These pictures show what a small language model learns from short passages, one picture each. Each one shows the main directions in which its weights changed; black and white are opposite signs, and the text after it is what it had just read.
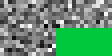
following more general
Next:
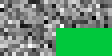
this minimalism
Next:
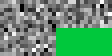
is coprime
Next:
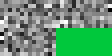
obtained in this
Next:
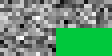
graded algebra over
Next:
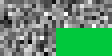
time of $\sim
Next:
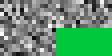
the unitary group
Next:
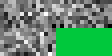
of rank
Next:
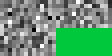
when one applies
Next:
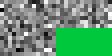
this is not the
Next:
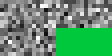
only to the large
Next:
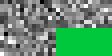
had the main
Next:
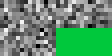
the spin network
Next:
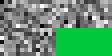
gives a
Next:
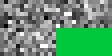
bright optical
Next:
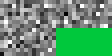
very large $M
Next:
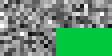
output of
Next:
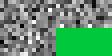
in node 1
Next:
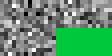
Banach space
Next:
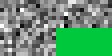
first term in
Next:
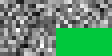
and $v$
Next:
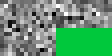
\leq j
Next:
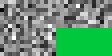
Recall that
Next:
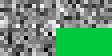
also a zero
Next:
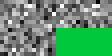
$X \in
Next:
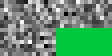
the inclusion of
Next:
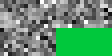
surface case.
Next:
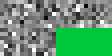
$ is also an
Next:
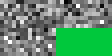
and the same
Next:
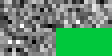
the added
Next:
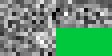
\overline P
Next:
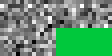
flat ring
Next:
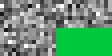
just like in
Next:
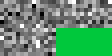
they still
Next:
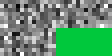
contact at
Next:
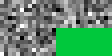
\] In other
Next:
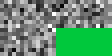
$\eta \in
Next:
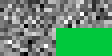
(e) from
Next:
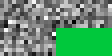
described in
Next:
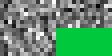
the implications
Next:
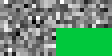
corrections in
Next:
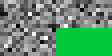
degree} of
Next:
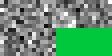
ground state on
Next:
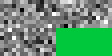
$\Gamma$ is
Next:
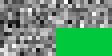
= \sum
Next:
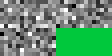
satisfies the estimate
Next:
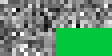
begin by
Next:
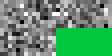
(it is
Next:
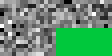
gases, and
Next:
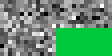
of a realization
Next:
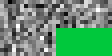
decrease when
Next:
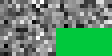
the ability to
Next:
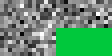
(here a constant
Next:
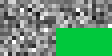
of a4]
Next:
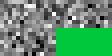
$x$ and
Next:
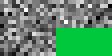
labeled as
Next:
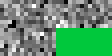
collected in
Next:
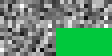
Total &
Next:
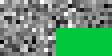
you call
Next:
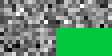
provide users
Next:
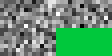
method applied
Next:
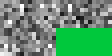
homology of
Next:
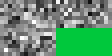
Therefore, we
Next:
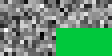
exponential in
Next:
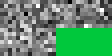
to ensure
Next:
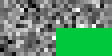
classes}. This
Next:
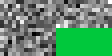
and its length
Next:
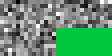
species in the
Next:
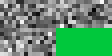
and varying
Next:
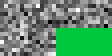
to share
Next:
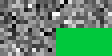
\in H$
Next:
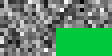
the same notation
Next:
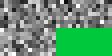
the same result.
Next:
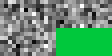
flat rotation
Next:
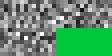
a relatively
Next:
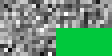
one LHC
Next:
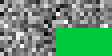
each closer
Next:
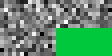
the previous
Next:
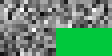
interested in
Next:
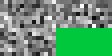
density of the time
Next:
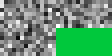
will prove it case
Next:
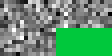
the choice of
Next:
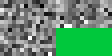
systems. In the
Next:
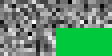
or not.
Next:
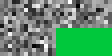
S V$
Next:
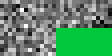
FeSe is
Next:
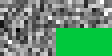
by the more
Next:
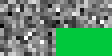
are distributed
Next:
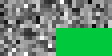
numerical method for
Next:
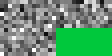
the imaging
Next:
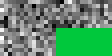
its boundary, as
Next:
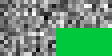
over all sequential
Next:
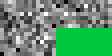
of groups of
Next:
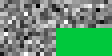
to each).
